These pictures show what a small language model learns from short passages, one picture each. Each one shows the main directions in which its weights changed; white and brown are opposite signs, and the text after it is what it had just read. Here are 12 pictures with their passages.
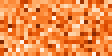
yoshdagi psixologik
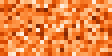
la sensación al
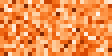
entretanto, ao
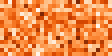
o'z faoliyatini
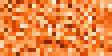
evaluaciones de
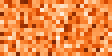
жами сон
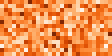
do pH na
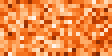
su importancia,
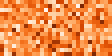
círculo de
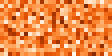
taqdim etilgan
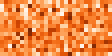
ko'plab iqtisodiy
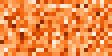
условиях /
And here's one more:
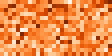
literatura. Se
